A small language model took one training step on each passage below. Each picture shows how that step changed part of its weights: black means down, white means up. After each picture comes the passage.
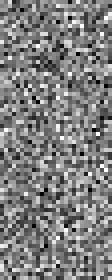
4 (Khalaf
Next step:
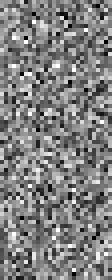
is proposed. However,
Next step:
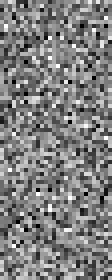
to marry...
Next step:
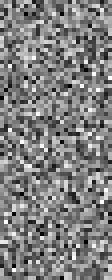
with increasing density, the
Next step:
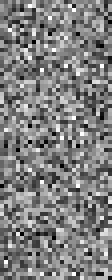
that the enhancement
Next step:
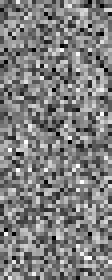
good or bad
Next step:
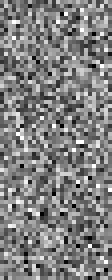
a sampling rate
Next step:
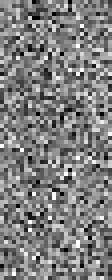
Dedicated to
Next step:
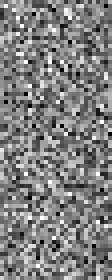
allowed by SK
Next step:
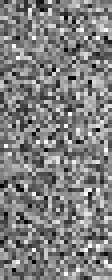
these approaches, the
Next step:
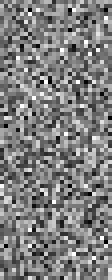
indicators of leverage and
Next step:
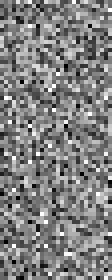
the different rotational
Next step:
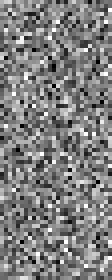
tourist objects
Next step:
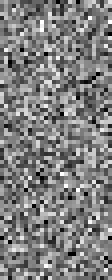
addition of cationic
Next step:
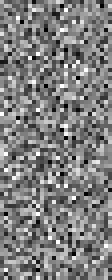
accounted for by
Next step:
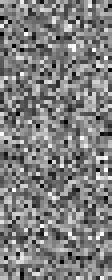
environmental and economic
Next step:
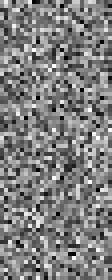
statistics for the
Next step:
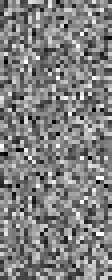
Trajectory generation
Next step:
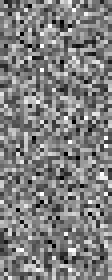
for multi-channel
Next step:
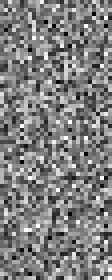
over compensates),
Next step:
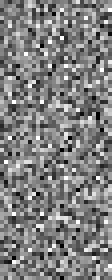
temperature generally signals an
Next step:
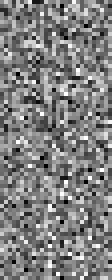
for the clinical
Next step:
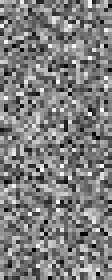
Agree Economic
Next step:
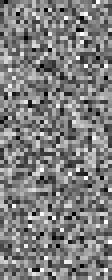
oral skills
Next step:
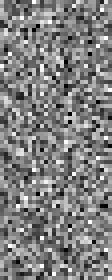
to be manifesting
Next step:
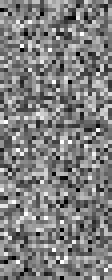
levels of shame and
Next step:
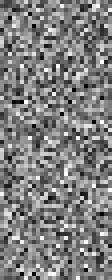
suggest modifications
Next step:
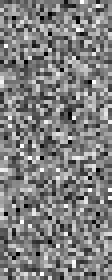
of multiple sources in
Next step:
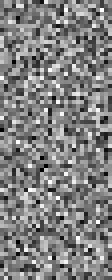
on the DD.
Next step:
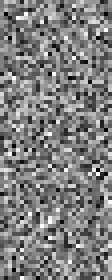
this case we get
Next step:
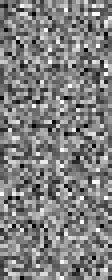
(V) which then
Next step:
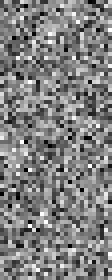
the brand of the
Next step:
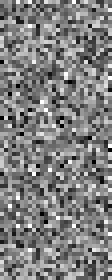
the implementation of the
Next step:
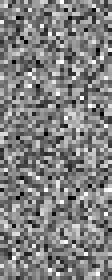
1. The conditions for the
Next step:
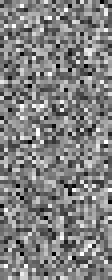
positions along the
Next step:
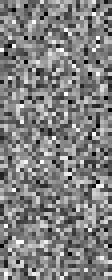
tout est possible
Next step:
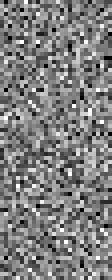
One can expect that
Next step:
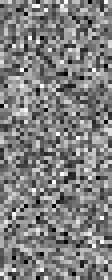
radiative quality factor and
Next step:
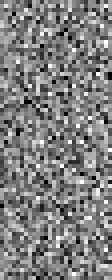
reaction lag on
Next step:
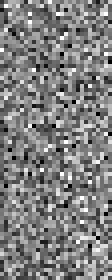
chalcones was
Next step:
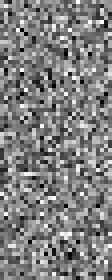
be used as a sole
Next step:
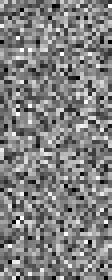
dual problem, it is
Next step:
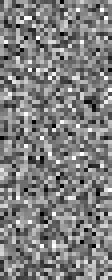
Even though our model
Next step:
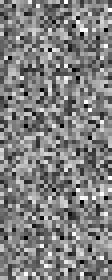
with 4,000 features
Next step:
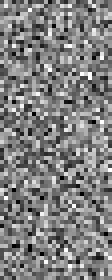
a Gap Tunable
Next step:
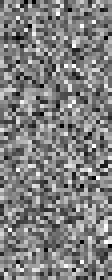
WER improving from
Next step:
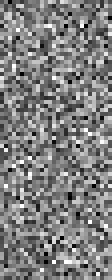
They all experience
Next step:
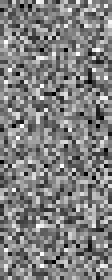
molecules mechanism
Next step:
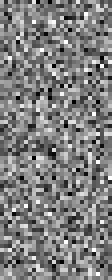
light-blue regions
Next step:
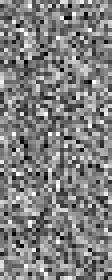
of the logical
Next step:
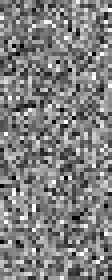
properly separate the
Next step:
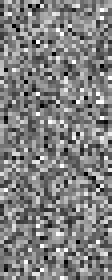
Photon rings
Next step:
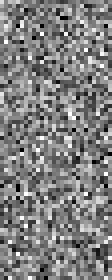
is the Riemann
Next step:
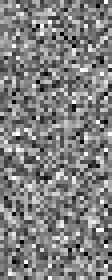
uniform temperature. The
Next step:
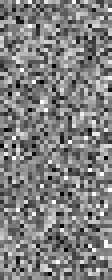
the temporal domain
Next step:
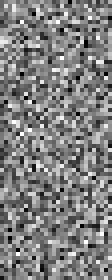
vibration. The effect
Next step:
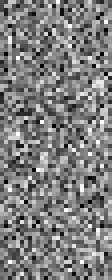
we were able to measure
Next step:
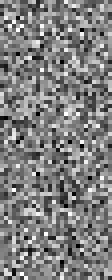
for another degree
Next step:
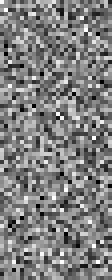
$K_s$ and
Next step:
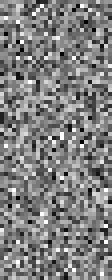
the relevant team
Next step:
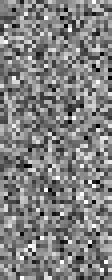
practice would be, to
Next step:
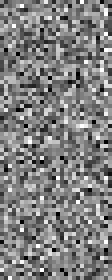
positively associated with
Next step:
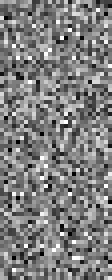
the proper value of some
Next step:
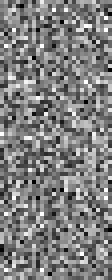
and the combined simulation
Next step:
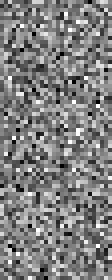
the Carolinas
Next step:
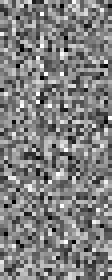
for common materials.
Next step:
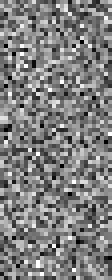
measurement model PWB
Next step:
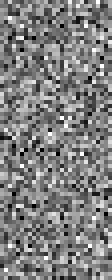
in the Republic
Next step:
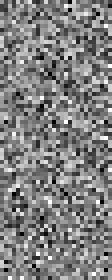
to feature extraction
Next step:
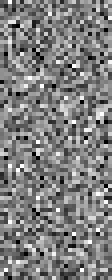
we extract both the
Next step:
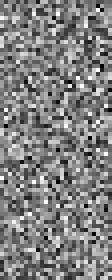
losing generality
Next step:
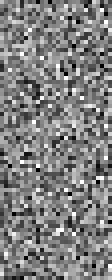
value at 1\%. This
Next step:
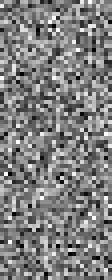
The resolution of the
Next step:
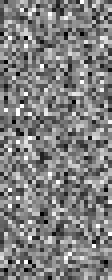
the herding
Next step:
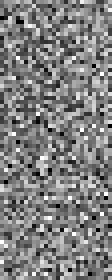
review the recent
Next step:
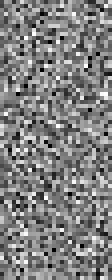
measure and manage brand
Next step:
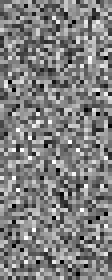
window functions is
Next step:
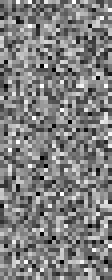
the organization or organization
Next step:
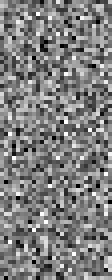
a function on the group
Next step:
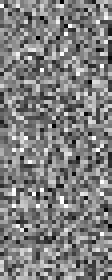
that climate change
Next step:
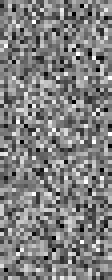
in algebraic
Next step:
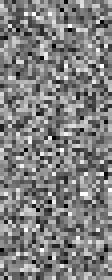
on our SFR
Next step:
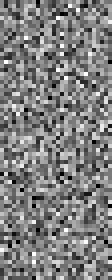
clear indication of a
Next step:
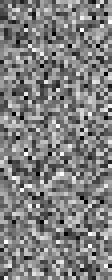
variable. At
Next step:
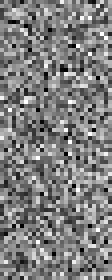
-- not attainable
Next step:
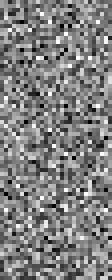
giant molecular
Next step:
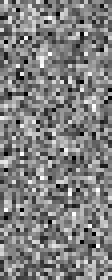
Effluent Figure
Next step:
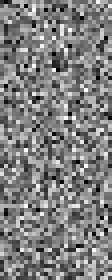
lockdown to
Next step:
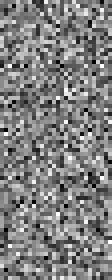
in permanent
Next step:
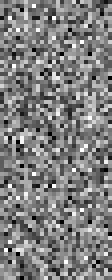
All this is also
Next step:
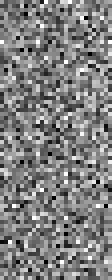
duration or the
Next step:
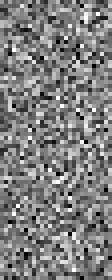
both contain relatively
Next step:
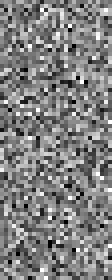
the carbon atom
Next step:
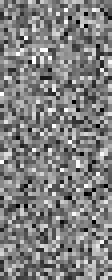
plethora of
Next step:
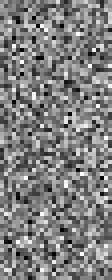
to treat the present case.
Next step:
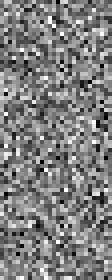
area of the peak
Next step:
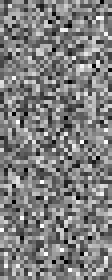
applications in communication,
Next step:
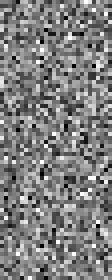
Extracting the information
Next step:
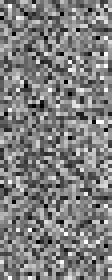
components with open
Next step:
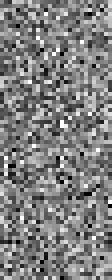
translocation of the
